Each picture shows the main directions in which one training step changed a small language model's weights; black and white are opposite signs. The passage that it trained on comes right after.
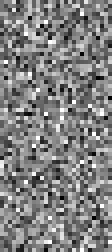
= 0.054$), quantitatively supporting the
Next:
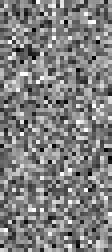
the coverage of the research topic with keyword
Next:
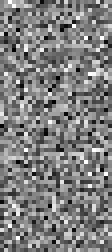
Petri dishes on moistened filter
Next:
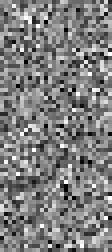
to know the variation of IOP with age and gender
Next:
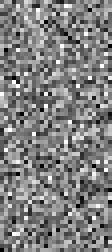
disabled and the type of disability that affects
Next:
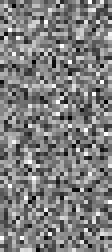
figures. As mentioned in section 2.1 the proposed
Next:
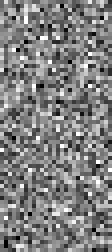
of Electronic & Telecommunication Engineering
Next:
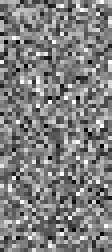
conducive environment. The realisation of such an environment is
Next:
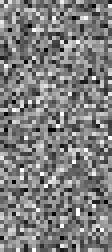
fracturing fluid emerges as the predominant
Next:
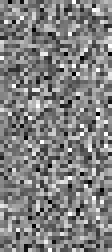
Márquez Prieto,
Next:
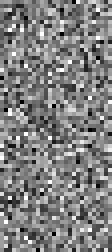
their learning journey. These behaviors were
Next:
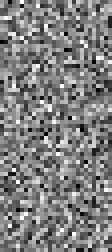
M., & El-sayed, H.
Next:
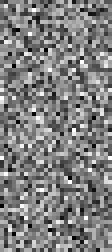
race. It can be seen that the political
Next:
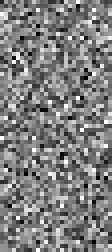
Table-4: Transesterification by using free
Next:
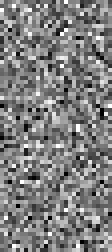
have the ability of replicating after myocardial
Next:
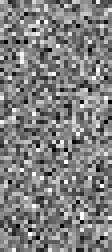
yirtila boshlagan.
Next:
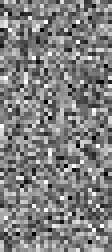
diploid PGMS protoplast clones
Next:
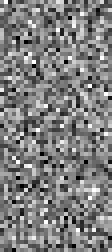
Six states of India share the Western
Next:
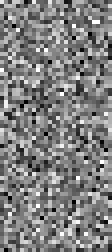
the corrosion of mild steel.
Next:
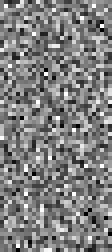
all samples; accidental – found in less than
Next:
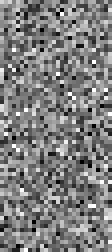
of innovation by type and according to ages
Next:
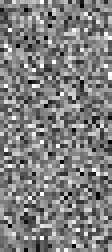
because of their research and teaching activities Science communication specialised
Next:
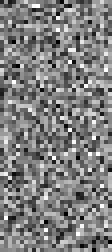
None of the variables had a value above
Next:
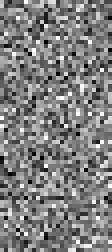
a probability function for the data set, presuming the
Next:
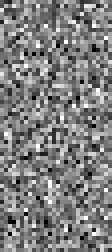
Mitigating the Climate Impact of
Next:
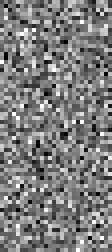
Truncated Edge Although being desirable it
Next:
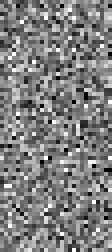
In this respect, the stage concerning the description and
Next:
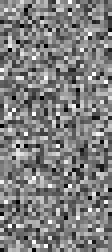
Schematic of the SVD clutter
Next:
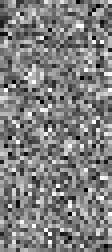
use cases that were otherwise only partially described.
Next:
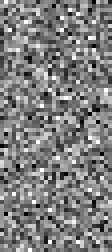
and Italian hand gestures are a
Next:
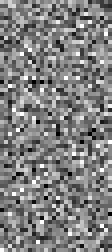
same parameters, it must return the same value. For
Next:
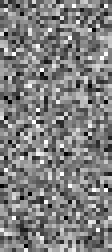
Canales Woods Hole Oceanographic
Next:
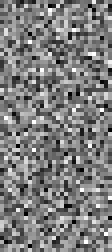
mg/l for the waters of site 8
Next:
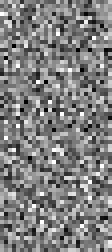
were searched comprehensively from their inception until
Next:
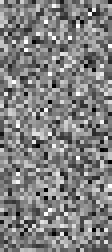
are also important for their present identity and the preservation of
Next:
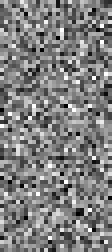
being. Solar energy is being seriously considered for
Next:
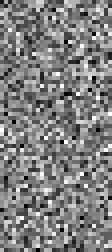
the contribution of insects wintering in litter
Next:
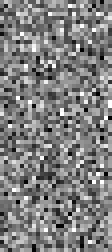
smart city use cases. Our results show that compared
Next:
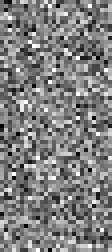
the dichotomy in the process of policy creation
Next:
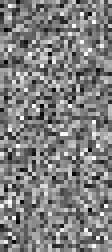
elastically. We list the argument here: "
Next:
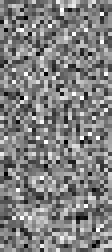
in the collection of 174 new samples of
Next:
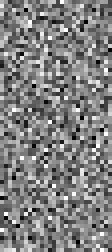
of polluting gases, generation of natural
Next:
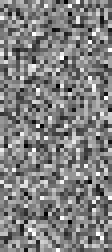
were considered very valid with 96% validity value so
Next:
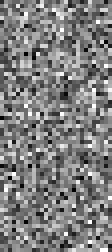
clinical staff members and by automated data collection tools
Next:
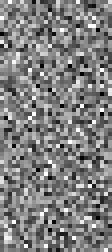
voltage controller parameters which imposes a good
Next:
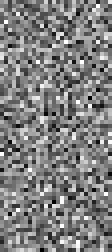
this paper, the contents of this study are organized
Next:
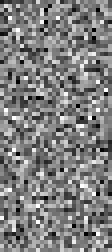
assessing the region's attractiveness. The
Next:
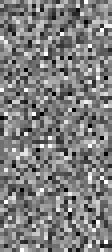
3620 cm^{-1} corresponds to free
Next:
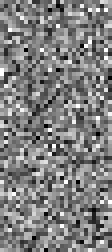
expanded the theoretical and applied tools, and ensured
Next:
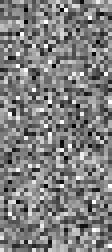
stage of construction is considered the pre-construction stage,
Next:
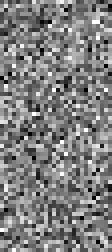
to serve neglected populations, expand the
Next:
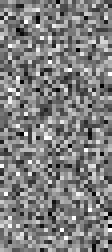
registered in Nigeria for effective control of this
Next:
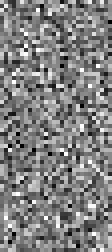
list but fail to get to the top of the ranked
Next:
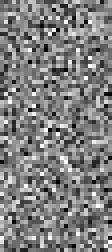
Figure 7.9. SEM images of the solid
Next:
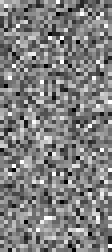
and produces a third signal. Convolution is used in
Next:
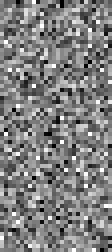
target non-word contains 8 sounds and
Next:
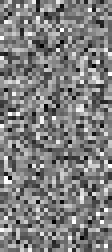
uncertainties and knowledge gaps (see Appendix
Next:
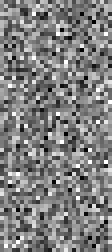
J. Elsen, "Rietveld
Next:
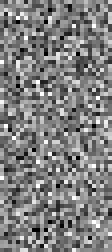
void ratio on 1D-NCL at vertical
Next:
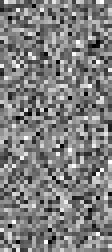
of Nutritional Sciences, Government
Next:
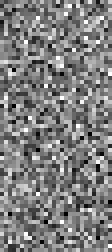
injury in the last 12 months was found to be
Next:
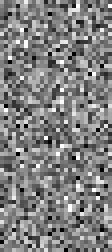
constructs (e.g. classes) in an
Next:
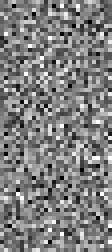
during the warm dry period (73% and
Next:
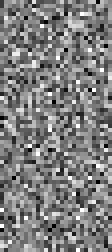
outline of the process abstraction is depicted
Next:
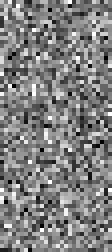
The straight-dough method by
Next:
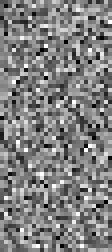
conversion over N_2 -treated
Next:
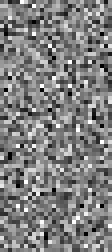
XRD result showed that the unit cell volume was reduced
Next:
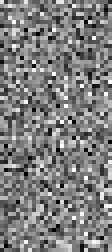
style="list-style-type: none">
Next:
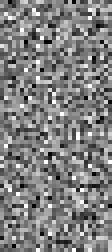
gross monthly family income; -
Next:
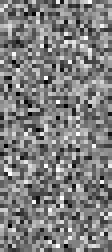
authors All of the pre-identified difficulties
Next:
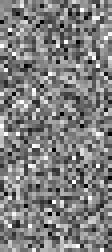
Women with history of two or more than two
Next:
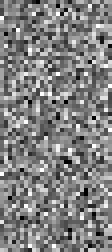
the boost's dynamic model: $$C_1
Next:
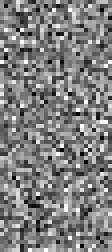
1$) times compared to d_t^* is
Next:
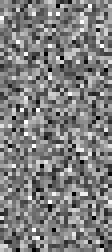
it helps in identification of ghost workers
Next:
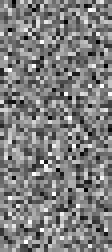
element from the periodic table. Fig.
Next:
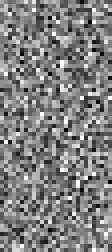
09 December 2025; **Accepted
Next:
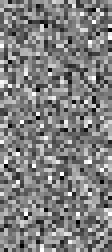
approach to the problem for a parallel code such
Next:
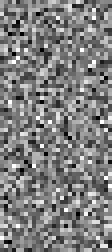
no tumors and pituitary
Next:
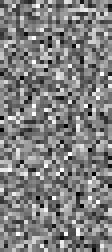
tertiary amine, combine the higher
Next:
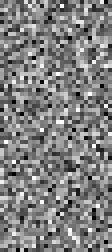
the neural networks ,FFT and
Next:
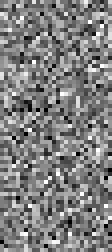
with revenue needed to run the economy and,
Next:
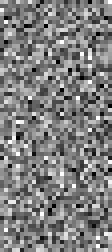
policymakers, NGOs and academic
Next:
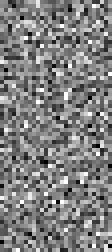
and 2 (Daisy output A).
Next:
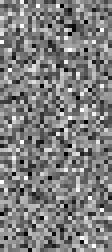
Tukey's test. RESULTS AND
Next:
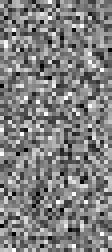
biocatalytic applications, ranging from production of
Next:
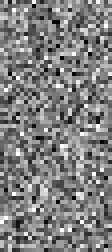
August. *Century Cycle*.
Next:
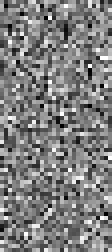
brain metastases and were referred for
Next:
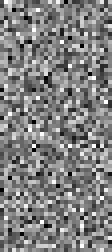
nearest future You will be one of the
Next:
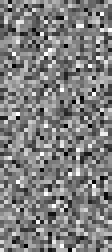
measurements; each sample is stirred to obtain a
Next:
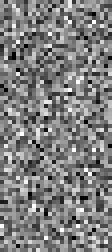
the bacterial population in the suspension was
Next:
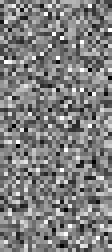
towards the body is related to BMI, and this
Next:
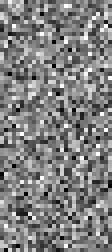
second, higher education accounts for 32.0 scores
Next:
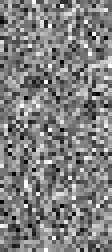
the EU-HIP countries, in order to identify best
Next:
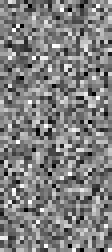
women in Niger, had a positive impact on household
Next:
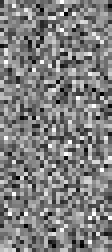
mockery, and negative statements coupled
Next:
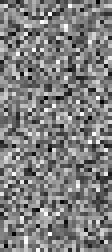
(Press, Public Relations) -
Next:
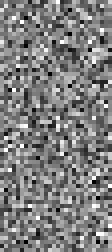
absorption in another image. But in Ode to
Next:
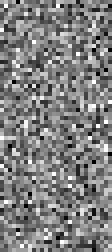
we missed at the beginning of the project:
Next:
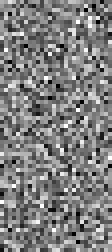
to the gateway I land waiting for an
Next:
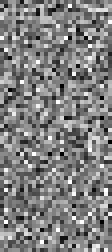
tax policies aim to stimulate investment, create jobs,
